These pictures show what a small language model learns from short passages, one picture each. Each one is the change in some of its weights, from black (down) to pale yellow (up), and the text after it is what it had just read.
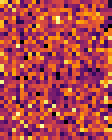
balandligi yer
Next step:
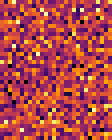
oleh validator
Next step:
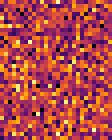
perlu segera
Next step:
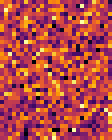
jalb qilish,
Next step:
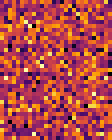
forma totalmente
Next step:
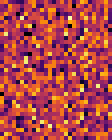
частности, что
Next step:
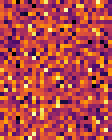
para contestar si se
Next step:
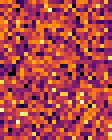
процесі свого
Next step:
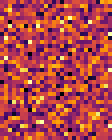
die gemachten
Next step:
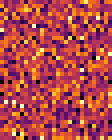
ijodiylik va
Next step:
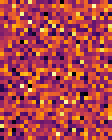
cadre de la
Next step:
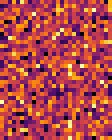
e geração de formas
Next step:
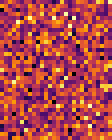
3 (three)
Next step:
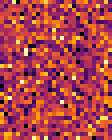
dos homens fala
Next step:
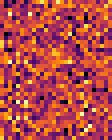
etapas de la
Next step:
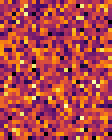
Rolle spielen
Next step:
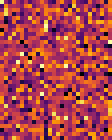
1’de yer
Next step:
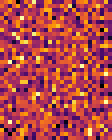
суду. І
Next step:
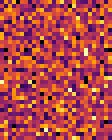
em condições de
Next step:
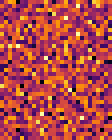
та досвід,
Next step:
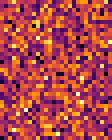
outlines the
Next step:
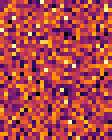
diatur sejak
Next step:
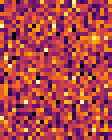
topish, salbiy
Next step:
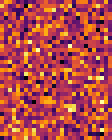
и локальный
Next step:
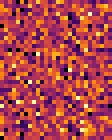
imaju li
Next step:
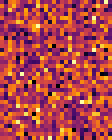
por equipe.
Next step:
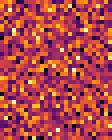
призвести до
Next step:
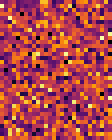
une amélioration
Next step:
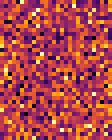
e práticas, o
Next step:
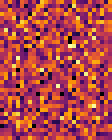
în elaborarea
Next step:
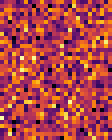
et de la zone
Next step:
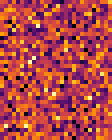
den also was den
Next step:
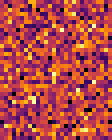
constituem habitats
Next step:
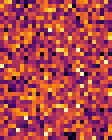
и повторных
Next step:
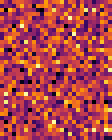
hasta tercer
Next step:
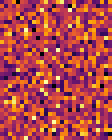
com as vivências
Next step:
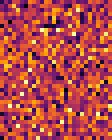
yang dihasilkan
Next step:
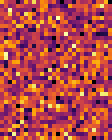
munosabatlar va
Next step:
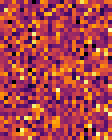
where it
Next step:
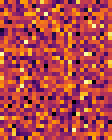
dan pekerjaan
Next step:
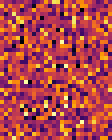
13 léguas do
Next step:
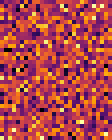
a nosotros.
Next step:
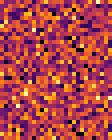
prediction of
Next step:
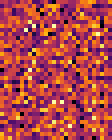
logística (com
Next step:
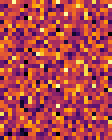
d'un outil,
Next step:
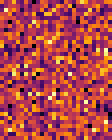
was a significant
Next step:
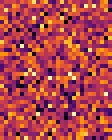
de inframundo).
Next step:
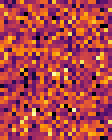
mit besonderen
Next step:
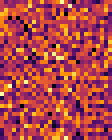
levaram este
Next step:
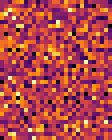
vazifalar aks
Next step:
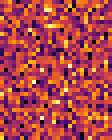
становление и
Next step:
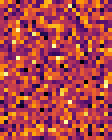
ЛАД та
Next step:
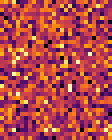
ва юридик
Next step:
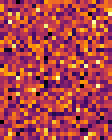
y Leibniz
